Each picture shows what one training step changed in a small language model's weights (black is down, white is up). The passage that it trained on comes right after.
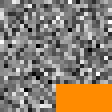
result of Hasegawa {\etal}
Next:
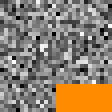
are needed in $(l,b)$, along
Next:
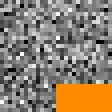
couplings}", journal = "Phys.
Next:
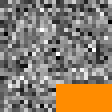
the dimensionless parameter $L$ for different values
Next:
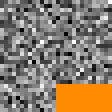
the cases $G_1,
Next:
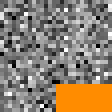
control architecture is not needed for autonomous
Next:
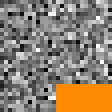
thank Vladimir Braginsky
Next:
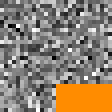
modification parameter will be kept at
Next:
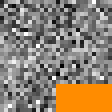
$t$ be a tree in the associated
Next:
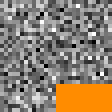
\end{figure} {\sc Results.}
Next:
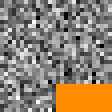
conclusion may also be drown from the results
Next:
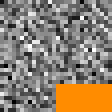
scale can largely under estimate the
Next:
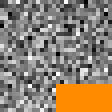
to the phase-derivative of the
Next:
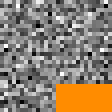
axis. Therefore, one can analytically
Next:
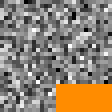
and the computer memory increase exponentially with
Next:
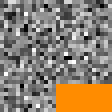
setup of the batteries. Section III
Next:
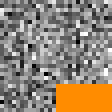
particular, it is unknown if the class of
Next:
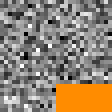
scattering mechanisms, are invaluable. The
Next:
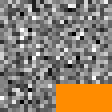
identified with the chiral primary operators of ${\cal
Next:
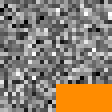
Institute, 6220 Culebra
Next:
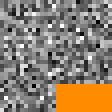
are consistent with recent estimates obtained from
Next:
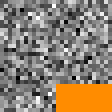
corresponding Dpp-wave in type
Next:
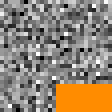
production channels can all be neglected according to
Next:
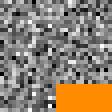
shape at c = 0$^+$} The
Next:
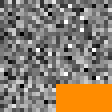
$\dot A$ is entirely dominated by
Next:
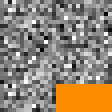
v_1 \end{array}
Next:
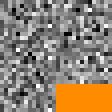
are thereby able to obtain the leading terms in
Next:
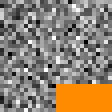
now commonly produced by CCVD at temperatures
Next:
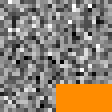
that, along with substantially shorter gate operation
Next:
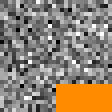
are essential. After having calculated the
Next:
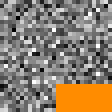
their combination yields a simple yet effective strategy for
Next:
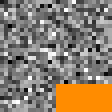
a difficult problem which in principle requires knowledge of
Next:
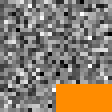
in 1D arrays, this relative phase
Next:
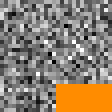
case of light Higgs production in hyperon
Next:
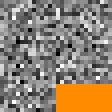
laser frequency (resp. wavelength) is
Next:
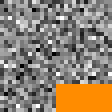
2.5$~GeV. Simulations with
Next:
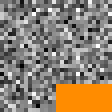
In 6G networks, $\approx$6
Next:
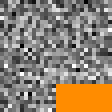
evident the agreement between experiment and the present
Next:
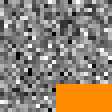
constrained models realized in analog quantum simulators
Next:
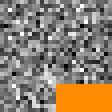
sent through a Rb cell
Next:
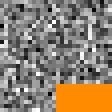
assess the latency for batch sizes of
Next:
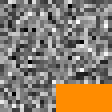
of Ukraine, 45
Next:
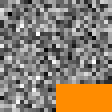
this recursion allows us to build up
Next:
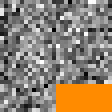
correlation: \begin{equation*}
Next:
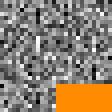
{author} {\bibfnamefont {M.}~\bibnamefont
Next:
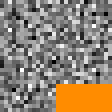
is correlated along the ion trajectories. When
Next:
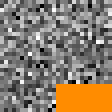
not investigate the distributions in the nucleon, it
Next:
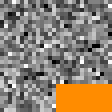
trade-off between the model level of details
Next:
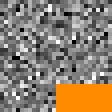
Motyka for helpful discussions and
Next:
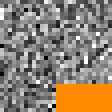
correlation coefficient to investigate the sensitivity of the
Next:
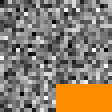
the same as conditioning, hence
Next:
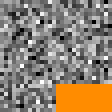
than 100~$\mu$m. Since
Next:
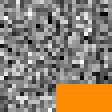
systems. Specifically, by restricting the evaluation
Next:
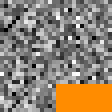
fluctuations, plasma compressibility, and
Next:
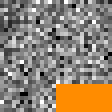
After some algebra \begin{eqnarray}
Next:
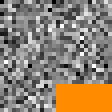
conserved when considered on a Minkowski background
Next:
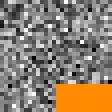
to values around 10$^4$, and also
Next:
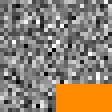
across the entire database rather than accounting
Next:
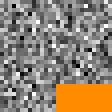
through two transmission lines to an infinite bus that
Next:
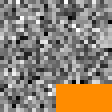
square voltages, as defined in
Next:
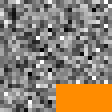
but iteratively makes it ``less
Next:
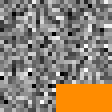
regular low-energy U(5)-like
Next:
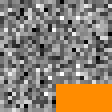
translation process. \begin{center}
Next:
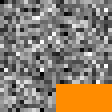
zk-MCP on standard MCP
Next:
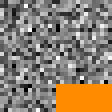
reference distribution and reversing the noising
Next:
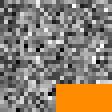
$H:X\to X$ such
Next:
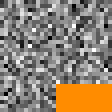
and denoted by $\epsilon \left(
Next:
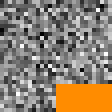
the mixture. To explore the performance, they
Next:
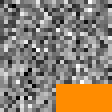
$r$ qubits in $R$.
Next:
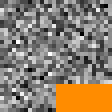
the rotation rate; more in general, they
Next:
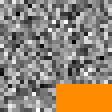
signals can be observed and interpreted by human
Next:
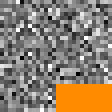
system, one might question this postulate.
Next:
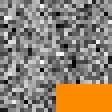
\right]\ . \label{nu}
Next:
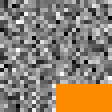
higher purity sample. Previous results were
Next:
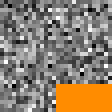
neither the iterative nor the linear mode
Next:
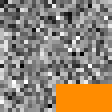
photon number of the transmitted state, and
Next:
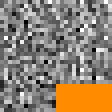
has fundamental implications on the possible formation channels
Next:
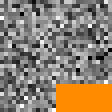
tracks the lowest molecular cluster: the lowest
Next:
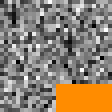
if there is a reflective surface, one
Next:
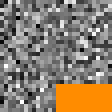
for real values of $\lambda$. The oracle
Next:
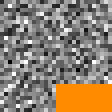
explaining why our count of 4646
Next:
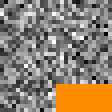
Franson' scheme when used for
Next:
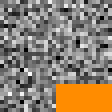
on a $D$-dimensional hypersurface.
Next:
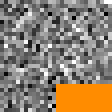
different dissipation values applied on the four
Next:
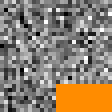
Due to the orthogonality of the
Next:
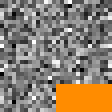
Hamiltonian (3.4) to
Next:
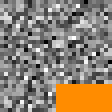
(low energy excitation and even gapless
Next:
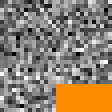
the SNR to grow with the square root of
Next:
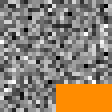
in even and odd channels.
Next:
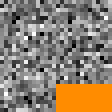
respect to the system size $L$ more
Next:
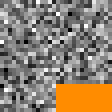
symmetry and SU(2) flavor symmetry.
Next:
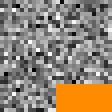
track list (also referred to as an
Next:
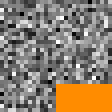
grain boundaries). Indeed, the total
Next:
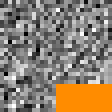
Eq. (\ref{hosc}), we
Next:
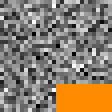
scanning procedure can detect all one-dimensional
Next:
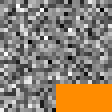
In any case, we are most interested in
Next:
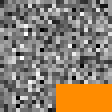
the quantum measure be positive on the sufficiently large
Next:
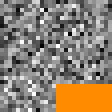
I(\phi,\varphi,k) &
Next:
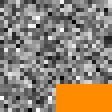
for Model I. Mean values of the
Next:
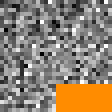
critical $E$ ($E_c$)
